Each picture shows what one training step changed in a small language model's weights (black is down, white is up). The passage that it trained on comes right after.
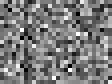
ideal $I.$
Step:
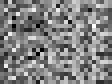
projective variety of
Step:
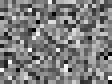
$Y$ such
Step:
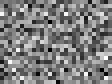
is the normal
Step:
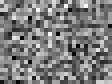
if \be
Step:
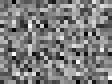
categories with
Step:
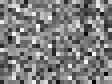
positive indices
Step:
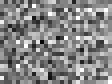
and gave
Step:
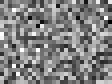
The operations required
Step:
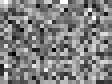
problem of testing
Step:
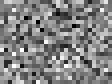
\in {\mathbb
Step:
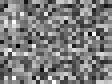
random variables sequences,
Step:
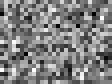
thanks to the
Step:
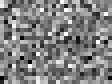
\quad \forall
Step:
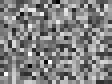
Equation with
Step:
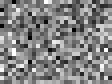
use the notation
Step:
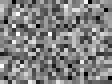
holds and so
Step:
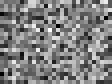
an analytic solution
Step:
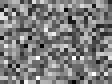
case, the solution
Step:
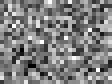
skipped when
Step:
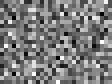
Lie group is abelian
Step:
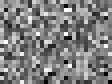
\mathcal C
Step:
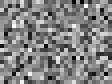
the {\bf
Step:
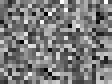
following thesis
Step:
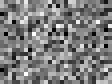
distances in
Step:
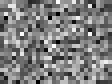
important open problems in
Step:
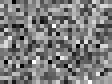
between geometry in
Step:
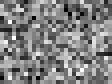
Which is
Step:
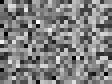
the complex connection
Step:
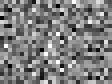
$f$ satisfying
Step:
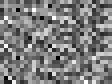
following diagram is
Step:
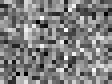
arsenal of
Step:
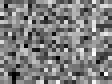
the scheme of
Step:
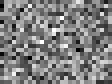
points do.
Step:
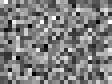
a reset condition
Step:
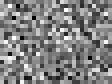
\newblock {\em
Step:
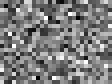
by $a$
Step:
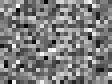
\N$ such
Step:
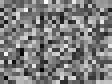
simplified situation of
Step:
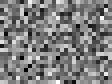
the rate of convergence
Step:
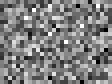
it is more
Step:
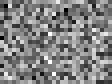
theorem, to
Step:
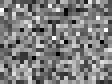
and it is an
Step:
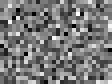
a morphism of algebraic
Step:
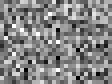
Note first that %
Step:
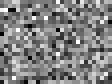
finite element. The
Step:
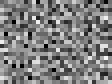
the system remains in
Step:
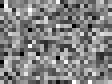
defined as follows.
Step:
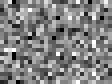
tool: if
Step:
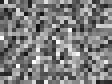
contained in a
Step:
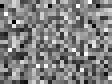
restricts to a
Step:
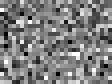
pour tout
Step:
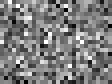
\Ric -
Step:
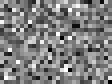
$G$ is
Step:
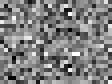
$p$, with
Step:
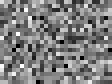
transitive and has
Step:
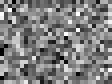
every absolutely
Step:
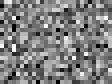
previously. The
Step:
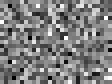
two lemmas are
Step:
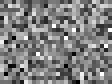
from the fact that
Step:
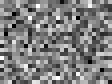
the ESF
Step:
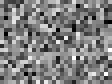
the reader to
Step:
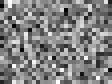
section. We
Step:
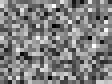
is a special case
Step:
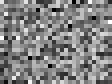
homotopy among
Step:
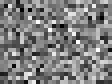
can rewrite
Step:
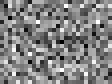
fiber sum, we
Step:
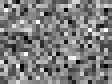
was used up well
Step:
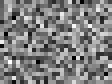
the space of representation
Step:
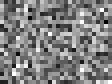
that you
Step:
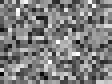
results described in this
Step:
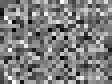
polygonal initial
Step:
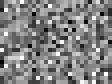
corresponding example. Let
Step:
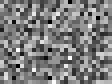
is clear from the
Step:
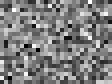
x \in
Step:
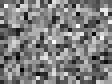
definitions reduce to
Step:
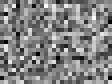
former paper,
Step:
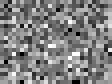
small $q$
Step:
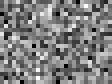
1 \leq t
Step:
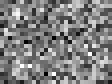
be independent identically
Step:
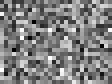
of the original
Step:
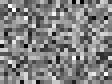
the number of maximal
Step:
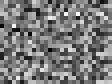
is satisfied if
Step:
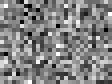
we have% \[
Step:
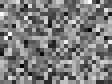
& abs.
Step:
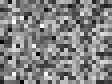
constant $\lambda$,
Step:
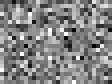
for the existence of
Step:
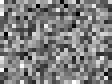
in the same way
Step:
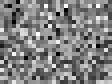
above was first proved
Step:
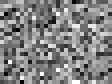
was introduced in the
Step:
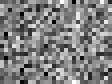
in the string
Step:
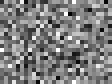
$N$ is
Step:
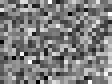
computationally cheap
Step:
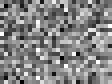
b m + t
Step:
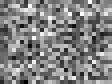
planes as
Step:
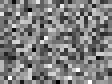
are true for
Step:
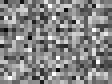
this theorem for a
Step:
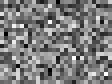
the practical
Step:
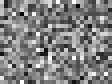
proved the existence of
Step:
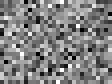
zero. Next
